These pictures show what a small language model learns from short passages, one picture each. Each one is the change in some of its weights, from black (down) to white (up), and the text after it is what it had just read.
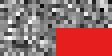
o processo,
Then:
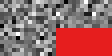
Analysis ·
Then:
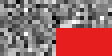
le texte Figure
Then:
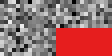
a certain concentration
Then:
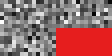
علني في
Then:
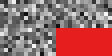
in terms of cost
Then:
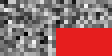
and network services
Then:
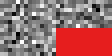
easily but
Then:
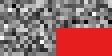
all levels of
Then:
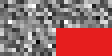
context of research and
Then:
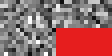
se especifica
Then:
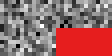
used for range of
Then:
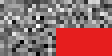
antes decía
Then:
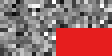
well as new
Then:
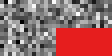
concludes by
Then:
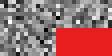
came across an
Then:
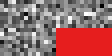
in side effects
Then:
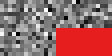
dominant climate
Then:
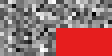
pattern, with
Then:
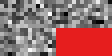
number of environmental
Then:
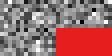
в процесі
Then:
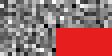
medical students
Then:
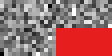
transformação T
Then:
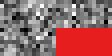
offer a more
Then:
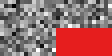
transfer learning
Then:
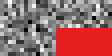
following. A-
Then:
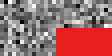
concluding part
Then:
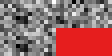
review using a
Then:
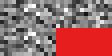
effects, local
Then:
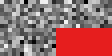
a procuração
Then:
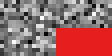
is to achieve
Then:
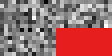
by analyzing
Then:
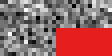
between path 1R
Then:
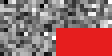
as well as
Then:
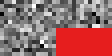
rates of
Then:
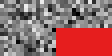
integration of the
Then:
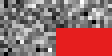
study was to assess
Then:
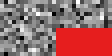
per cent) and
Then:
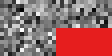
delay data
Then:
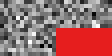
In the context of
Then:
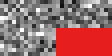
study found out that
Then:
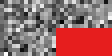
root and
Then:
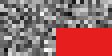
of analysis and
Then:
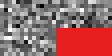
o parte din
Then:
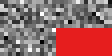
of adaptation
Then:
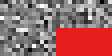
by decades of
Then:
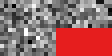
efforts to
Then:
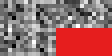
network attacks
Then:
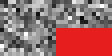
the interaction of
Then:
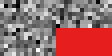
can bind the
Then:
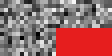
This article presents
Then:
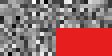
the issuance
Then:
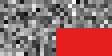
de weg
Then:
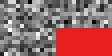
a formei
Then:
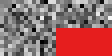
made of high
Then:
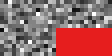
применения и
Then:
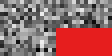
of the waste
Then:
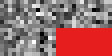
distribution networks is
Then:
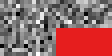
no significant correlation
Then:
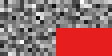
probably the
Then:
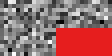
the Royal
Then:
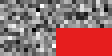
integrades where
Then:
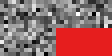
de los tres
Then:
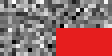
glass surface that
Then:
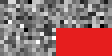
a los problemas
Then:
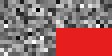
de manera
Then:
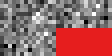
для исследования
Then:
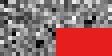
and improving their
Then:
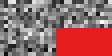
the range and quality
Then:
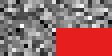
risk connected with
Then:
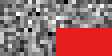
abilities through
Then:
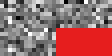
covers more
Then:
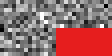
va boshqa
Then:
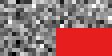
reactions with
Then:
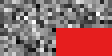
State of the
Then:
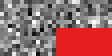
16 Баранов
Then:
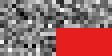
and specific investigations
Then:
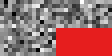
power, particularly
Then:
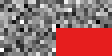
basados en el
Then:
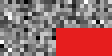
general hydrogeological
